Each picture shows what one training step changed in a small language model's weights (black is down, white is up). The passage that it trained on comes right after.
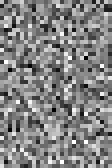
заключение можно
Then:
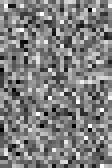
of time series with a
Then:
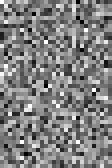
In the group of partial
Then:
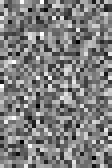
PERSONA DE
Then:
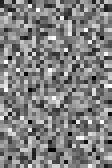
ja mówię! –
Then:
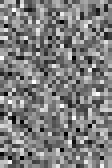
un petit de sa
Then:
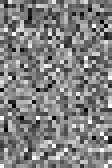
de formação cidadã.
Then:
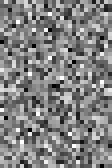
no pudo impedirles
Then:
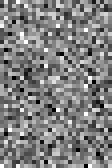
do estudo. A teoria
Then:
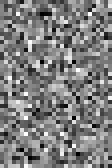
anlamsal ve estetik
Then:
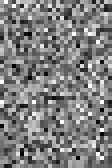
de la ayuda financiera
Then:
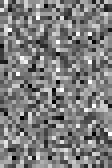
bo'lgan issiq
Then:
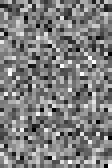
escala Likert de 5
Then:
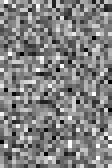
en las etapas de
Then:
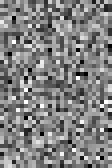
Аннотация: В
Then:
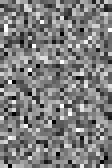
політики: досвід
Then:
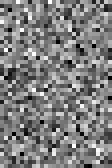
human direction. She is
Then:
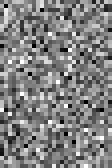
C. Produtora:
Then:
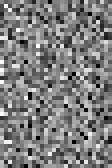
to be faced so that the
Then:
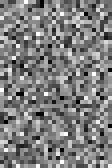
profesional de un profesor
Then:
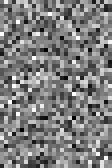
no qual o desenvolvimento do
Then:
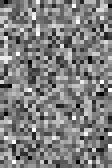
el seno de la creación
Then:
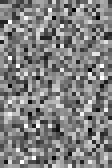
taleyi haqqında
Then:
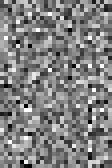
no mínimo, um
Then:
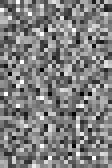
the Department of
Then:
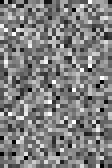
de toneladas,
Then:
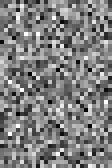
juda to‘yimli
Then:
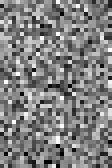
началах. В
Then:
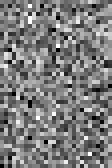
springende Frage im
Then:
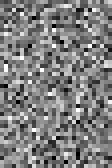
Dalam Black's
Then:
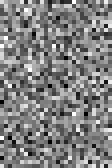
International Scientific Journal Of
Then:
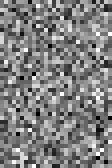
las relaciones interpersonales
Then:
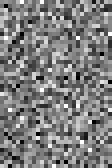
EXAMPLE OF
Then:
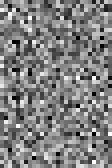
ərazisinin və
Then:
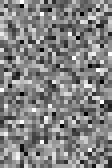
Aholi sog'ligi
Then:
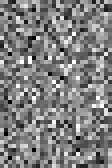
pertencimento em diferentes
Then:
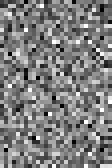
propusieron una visión
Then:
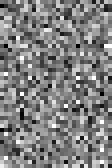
щодо власного
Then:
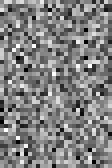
o'z harakatlari bilan
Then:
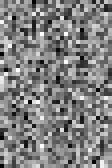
В данной статье
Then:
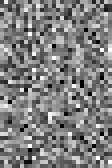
ijobiy idrok
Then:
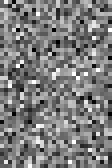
streghe o gli
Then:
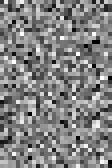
humana para esses
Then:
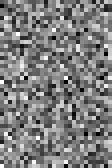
є певною сумою
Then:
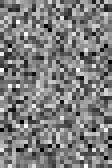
повышать эффективность
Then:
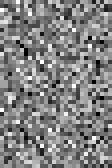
the basic principles of
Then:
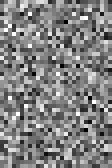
de salud: nuevas
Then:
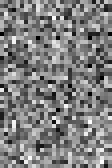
outros. Existe algum
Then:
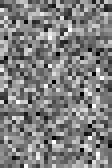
üzerinden şartlar ne
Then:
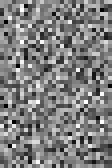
2-guruhda bu
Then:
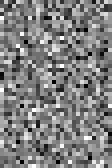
etadigan xushvaqt
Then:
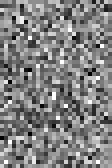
слова: цифровой
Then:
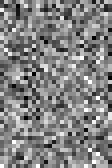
oldida turgan asosiy
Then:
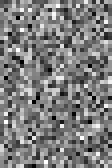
mujassam etilgan
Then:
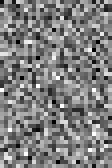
fikrlashini shakllantirishga xizmat
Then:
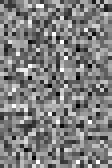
के लिए
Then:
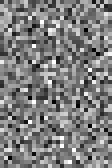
Buyuk ijodkorning
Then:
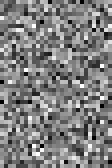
кількості поданих
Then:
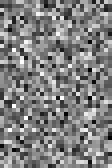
sa buong bansa.
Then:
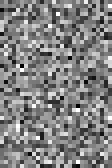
його умов на
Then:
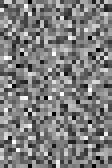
closer to that of the
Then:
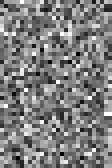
Gramedia. -
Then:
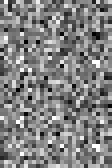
lebih besar dari
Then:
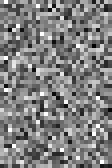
yozilishi kerak. -
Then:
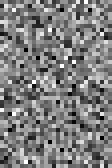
adoptée dans le
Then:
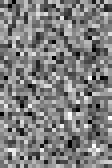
olib asosiy maqsadga erishish
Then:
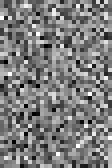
tasvir va rasmlarni
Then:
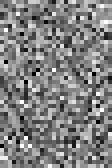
into 3 groups.
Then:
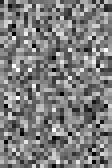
aniqlash uchun omillar
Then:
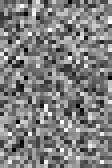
pembelajaran pada
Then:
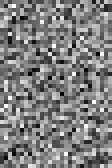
De acordo com o
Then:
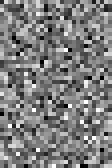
shogirdini ham
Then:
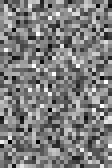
lagu yang relevan,
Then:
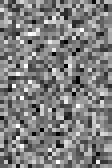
kehilangan barang dapat
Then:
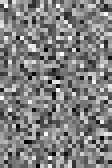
– застрахованных
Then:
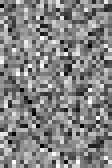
а также П.П.
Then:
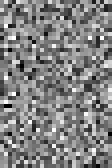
xorijiy tashkilotlar,
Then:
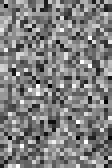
Chimanov A.
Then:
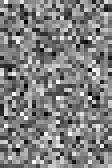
arasında anlamlı bir
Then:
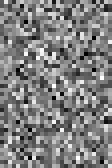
antigas e que quando
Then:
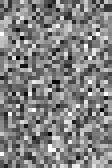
[6]. Качество
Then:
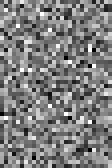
Har uchala tilga
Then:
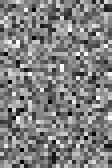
времени, в
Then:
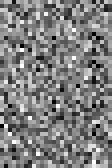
bog'liqligi ikkita
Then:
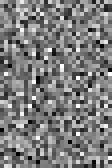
2) Джерело:
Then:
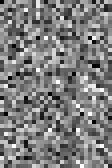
upaya yang dilakukan
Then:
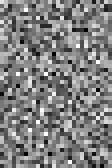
и стихотворение
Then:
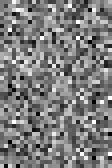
de la Naturaleza
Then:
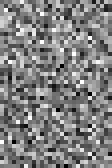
Wanneer hij de
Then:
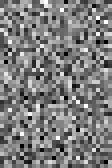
21. Grüner U,
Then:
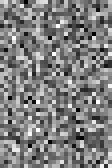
gravedad intermedia
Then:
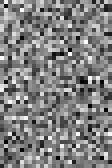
Co (II), Cu
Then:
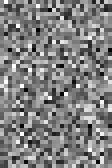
yuksak darajaga
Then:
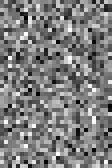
debate e lembrar
